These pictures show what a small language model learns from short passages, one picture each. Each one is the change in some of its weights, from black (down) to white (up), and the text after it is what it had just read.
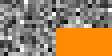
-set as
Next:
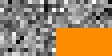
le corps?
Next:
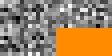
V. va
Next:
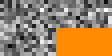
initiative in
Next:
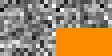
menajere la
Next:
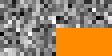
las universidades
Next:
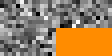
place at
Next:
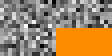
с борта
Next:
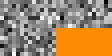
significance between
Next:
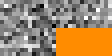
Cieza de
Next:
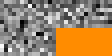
ready for
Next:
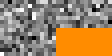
the lowest
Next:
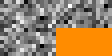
including, but
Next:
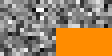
differences, the
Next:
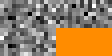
kechdi va
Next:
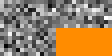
their gender
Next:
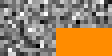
identities and as
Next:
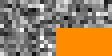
in the research
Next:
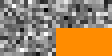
in water
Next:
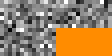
presented in this
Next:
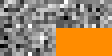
massasi va
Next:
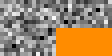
soit 3
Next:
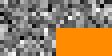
results (see
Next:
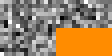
law and
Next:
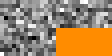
the core in
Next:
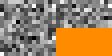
the decrease
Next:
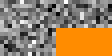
choice of
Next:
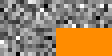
\cdot p
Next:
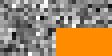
tool condition
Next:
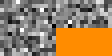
fact, the
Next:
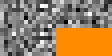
can be used to
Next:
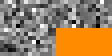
translation of
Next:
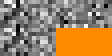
representation of
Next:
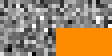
examen de
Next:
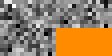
support systems
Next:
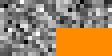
of how to use
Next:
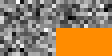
The QTc
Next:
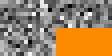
These studies
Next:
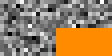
This is the
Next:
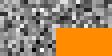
shape of
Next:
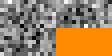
Klang to
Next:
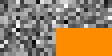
formed during
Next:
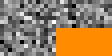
in employment
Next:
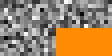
"Due to
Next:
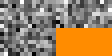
(with results
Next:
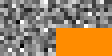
Iron with
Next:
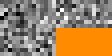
como desde la
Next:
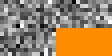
a viver'
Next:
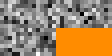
de forma
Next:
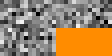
были на
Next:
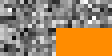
of previous
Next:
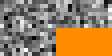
to have the
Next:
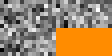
p - A model
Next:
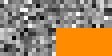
of experimental
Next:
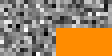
from methanol
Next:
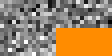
both the mean
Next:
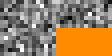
its four
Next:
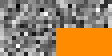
city of
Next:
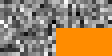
fim de
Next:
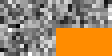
to Law
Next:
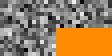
names of
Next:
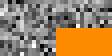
дней в
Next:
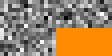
as well.
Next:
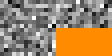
likely to
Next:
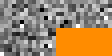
this Special
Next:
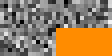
pollution has
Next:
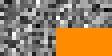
in PCO
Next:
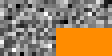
equity is the
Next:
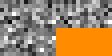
: Process
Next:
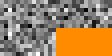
early and
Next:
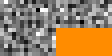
la tot
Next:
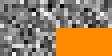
research, which
